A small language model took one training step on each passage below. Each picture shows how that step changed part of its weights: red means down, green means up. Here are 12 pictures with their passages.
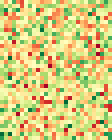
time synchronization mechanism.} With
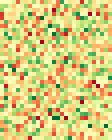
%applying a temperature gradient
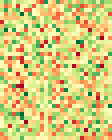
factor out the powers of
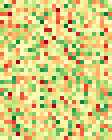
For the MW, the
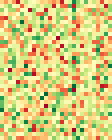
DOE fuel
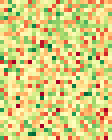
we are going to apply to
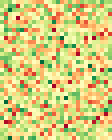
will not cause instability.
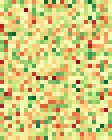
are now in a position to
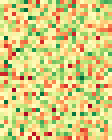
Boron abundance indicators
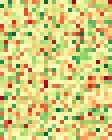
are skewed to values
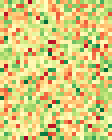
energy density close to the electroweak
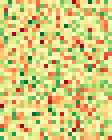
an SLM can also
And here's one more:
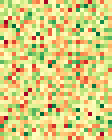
= \vartheta_1
